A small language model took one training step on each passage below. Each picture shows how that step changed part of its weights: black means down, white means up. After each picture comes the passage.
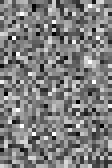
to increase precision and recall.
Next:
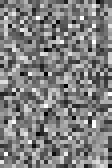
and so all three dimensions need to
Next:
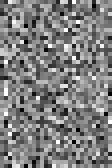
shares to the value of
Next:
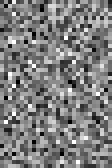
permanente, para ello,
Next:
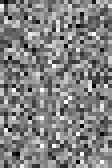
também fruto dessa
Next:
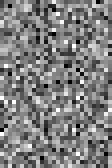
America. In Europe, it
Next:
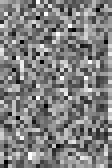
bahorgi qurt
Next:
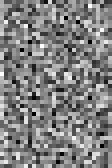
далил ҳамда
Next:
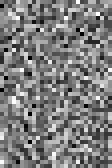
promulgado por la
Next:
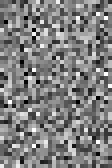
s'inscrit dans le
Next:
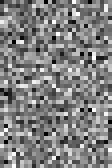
u , x for the predictive control
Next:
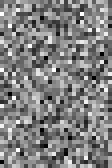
America & Caribbean
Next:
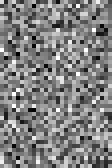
проблеми є
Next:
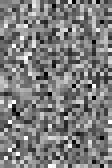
with no assessment of the effect of
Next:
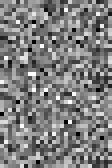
is associated. Definition
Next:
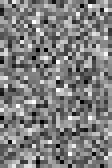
shahridagi qishloq
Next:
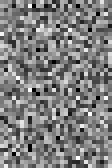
small scale irrigation,
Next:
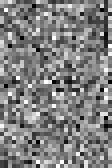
9: Material Science. –
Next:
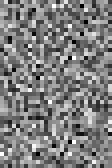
product or purchases per product.
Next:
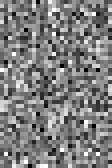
the grinding bodies can
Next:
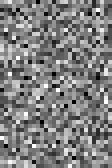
vertical illumination (in
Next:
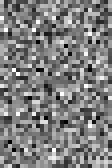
ва хизматларни
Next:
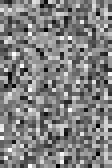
SYSTEMS PO
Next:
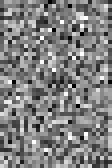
Segoh maqomi
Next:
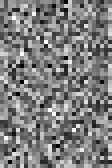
assessment strategies, and not as the
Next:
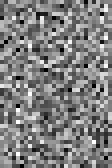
T_{a2} are the
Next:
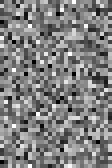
3.5 The measurement of right
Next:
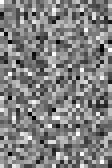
din principiile de bază
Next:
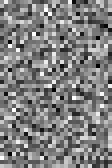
des critères et des
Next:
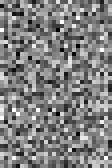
emergente transformación de parte de este
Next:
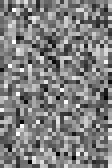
Rome. We know that
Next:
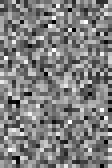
of many examples of authors
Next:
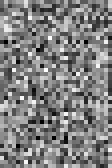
that these methods are used in
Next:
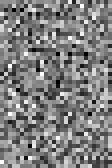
Sandwich production Composite
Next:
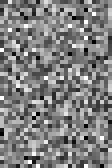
women who participated and contributed
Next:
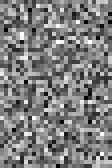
kullanmış ve
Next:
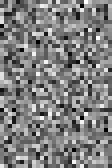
йирик илм
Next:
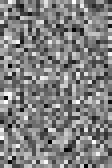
musical comedy theater still
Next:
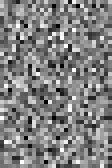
of young stellar objects
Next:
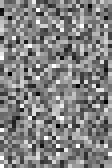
yoki bu badiiy
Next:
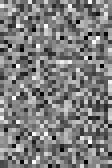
in Bratislava 2 2
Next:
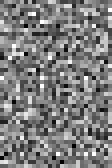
jobs are those that are set
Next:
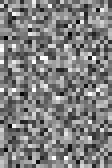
por atividades diferentes é
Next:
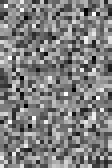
escrever publicações
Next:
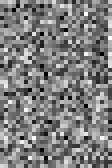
and the residue on
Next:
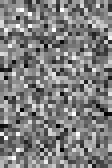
and, accordingly, the time for
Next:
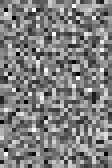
pavimenta o caminho
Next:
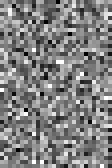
of NMAE and highlight the
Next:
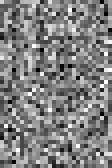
una PA più
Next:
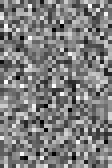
in Fig. 4 (a), which
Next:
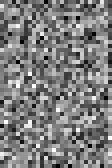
boards for Denali,
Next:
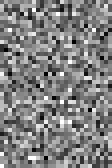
y cronogramas de
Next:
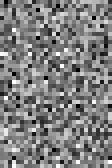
the total budget spent on
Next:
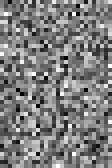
other hand, when starting with
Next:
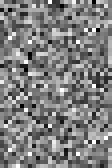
as well as adjust
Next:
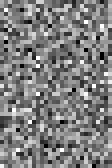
Simulation of Particulate
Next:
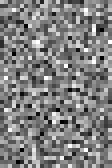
rosette Sculthorpe
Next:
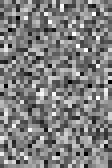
and Stakeholder engagement
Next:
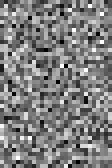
absorb a high rate of
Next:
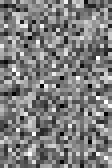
randomized design, with treatments
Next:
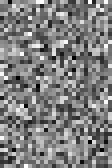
images, audio,
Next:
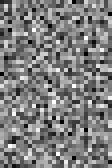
uning vujudga kelishi
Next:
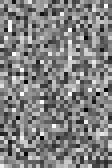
termes de valeurs et de
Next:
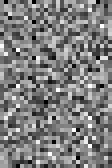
или иной форме
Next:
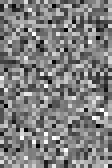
provide better care to patients, train
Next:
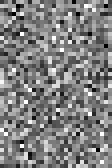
competências e habilidades
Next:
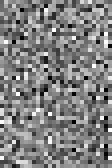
Alam M., Hughart
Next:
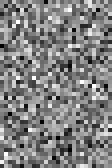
sobre el dengue,
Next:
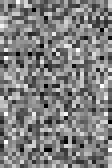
the new normal education using the most
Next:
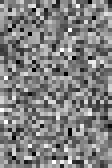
der sie als erinnerte
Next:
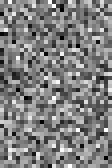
travertine slab production waste
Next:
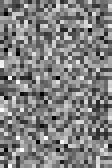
indicates the irreversible nature
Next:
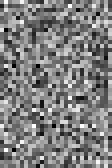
деятельности, где
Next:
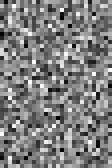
[8] affected a small
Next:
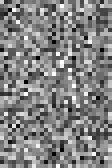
dapat mencatat dan
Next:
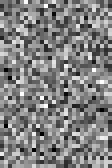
use was significantly associated with family
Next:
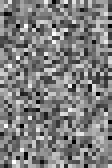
various Government sources and reports
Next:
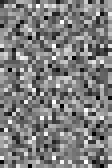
der ganzen Welt
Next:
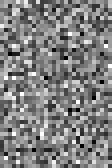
on the way people have perceived the
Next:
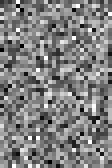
Antes da drenagem
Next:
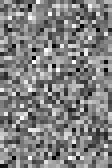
olurlar. Aronya
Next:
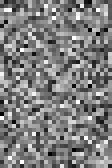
його гідність,
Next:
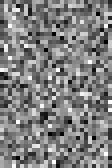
Parkinson Disease
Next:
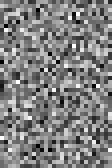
baseline, generic content in
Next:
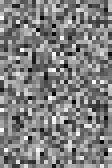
Commission, 1974). One
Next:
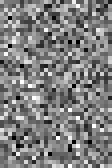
validate the estimated depth of
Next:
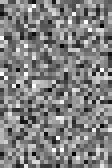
bugungi kunda
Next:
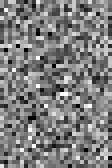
/ Style: International
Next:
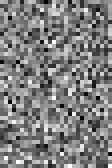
Figure 14. Comparison of the
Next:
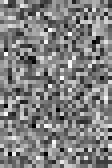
Nardino et al., 2022;
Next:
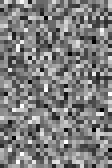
and speed with higher level.
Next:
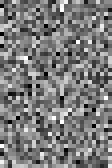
with an equivalent temperature
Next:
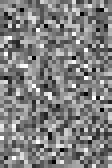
Medeiros Silva²,
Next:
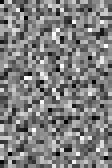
l'importance des
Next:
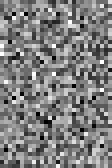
omillarni aniqlashga
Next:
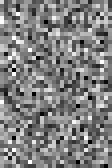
как системы,
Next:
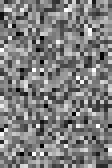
made significant comments on this research at
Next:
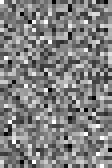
of the humeral head was observed
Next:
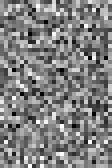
in a Data-Rich
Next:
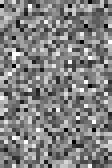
die spezifischen
